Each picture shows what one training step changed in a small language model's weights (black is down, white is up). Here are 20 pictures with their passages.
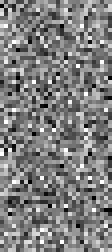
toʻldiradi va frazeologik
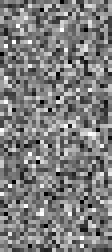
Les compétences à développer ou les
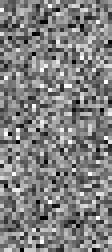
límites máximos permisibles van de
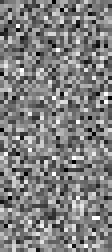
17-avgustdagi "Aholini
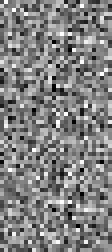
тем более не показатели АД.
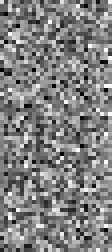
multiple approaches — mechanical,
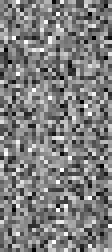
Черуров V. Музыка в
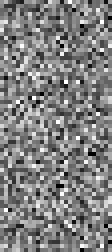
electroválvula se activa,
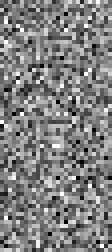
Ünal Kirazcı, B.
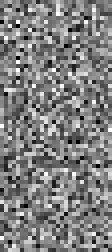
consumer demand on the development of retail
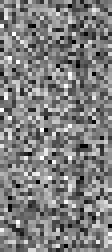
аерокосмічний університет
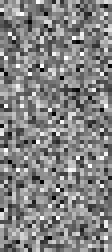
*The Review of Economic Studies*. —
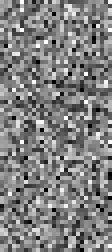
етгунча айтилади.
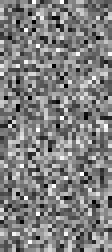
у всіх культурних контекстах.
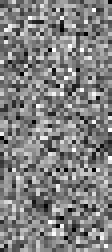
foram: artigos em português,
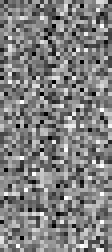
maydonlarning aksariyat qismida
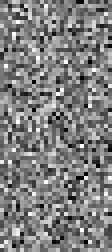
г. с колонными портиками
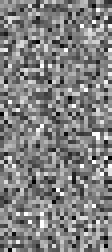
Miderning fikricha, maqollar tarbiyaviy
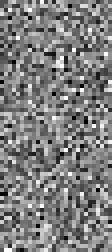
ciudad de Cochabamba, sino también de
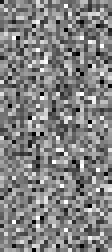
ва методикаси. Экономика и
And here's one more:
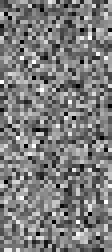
odamlarda biotexnologiyaning eng muhim
